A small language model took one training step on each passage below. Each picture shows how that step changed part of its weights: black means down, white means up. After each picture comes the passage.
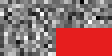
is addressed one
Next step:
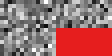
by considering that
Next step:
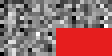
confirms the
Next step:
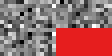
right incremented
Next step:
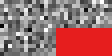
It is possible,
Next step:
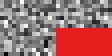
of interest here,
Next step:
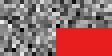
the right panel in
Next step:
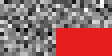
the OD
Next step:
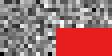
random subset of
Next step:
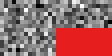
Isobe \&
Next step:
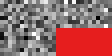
highlight specific points
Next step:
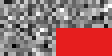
1 proves the
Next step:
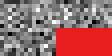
had exposure
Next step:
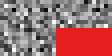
integrable if its
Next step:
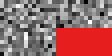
for evaluating large
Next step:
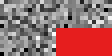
a possible solution to
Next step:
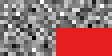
question the use of
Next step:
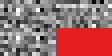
be set to zero
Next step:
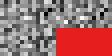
stacked with
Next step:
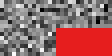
for $E$
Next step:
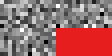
a representative
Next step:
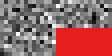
been proposed.
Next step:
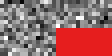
by the GEM
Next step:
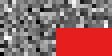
simple gates.
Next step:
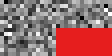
the Ohmic
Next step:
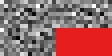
oscillations into a
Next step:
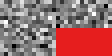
of the form
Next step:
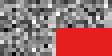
scenario, consider an
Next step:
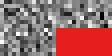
expected, but is
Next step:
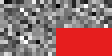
expected data size from
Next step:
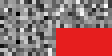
{\sl From
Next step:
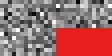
is the probability to
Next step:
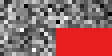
and altered boundary
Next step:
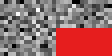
only in the last
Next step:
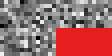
or r}
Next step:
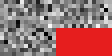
We will assume that
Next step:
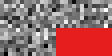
the integrating
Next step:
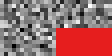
but using the
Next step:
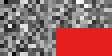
computing their
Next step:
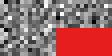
coupling. This problem
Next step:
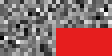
are shown in
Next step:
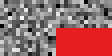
Yet, in
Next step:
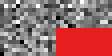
(when both
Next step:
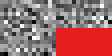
into n/k
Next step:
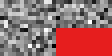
of parameters that define
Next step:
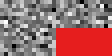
of the two
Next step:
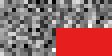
difference introduces an
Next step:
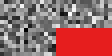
the CFG
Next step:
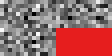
processes for the
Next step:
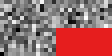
finite Markov
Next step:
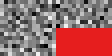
close to the light
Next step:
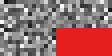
Sun, the
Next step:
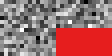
an approach of
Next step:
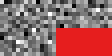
plotted in
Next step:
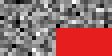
When the
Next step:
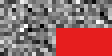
learning framework that
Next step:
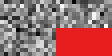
the continuum
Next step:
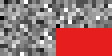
test and try
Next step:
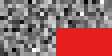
we have evaluated
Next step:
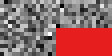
their X-ray
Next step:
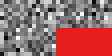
can be approximated
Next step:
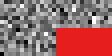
the MGS
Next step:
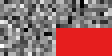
the extragalactic
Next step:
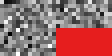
bands with
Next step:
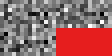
is given as
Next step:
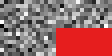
did not consider
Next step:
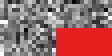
to those obtained by
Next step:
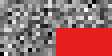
value for observables that
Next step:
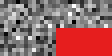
Carlo procedure as
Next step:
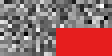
the SR
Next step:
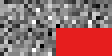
introduce strong electric
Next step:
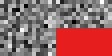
due to enhanced
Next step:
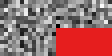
le rendre
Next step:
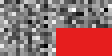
uncertainties of
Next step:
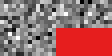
the conformal group
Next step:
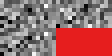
prepotential gives
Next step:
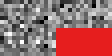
covered a
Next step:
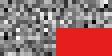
would be partially
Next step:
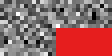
in the future.
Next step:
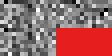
identify the range
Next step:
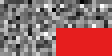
as squares
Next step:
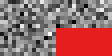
very high-energy
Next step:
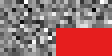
best fit of these
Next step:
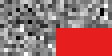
minimum value of
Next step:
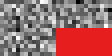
look like the standard
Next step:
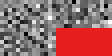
certain transformations in
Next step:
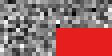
or its statistical
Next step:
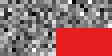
is well determined it
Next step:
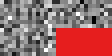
tensor product. This
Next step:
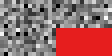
thermopower and
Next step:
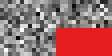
which most of the
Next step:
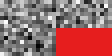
of the problem.
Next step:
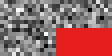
chain end above the
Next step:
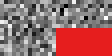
the emissions
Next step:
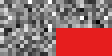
poles. By
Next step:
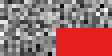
to 5, and
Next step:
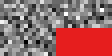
the future or not
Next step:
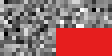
temperature of 12
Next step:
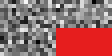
clear as to whether
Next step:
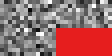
partially mixed
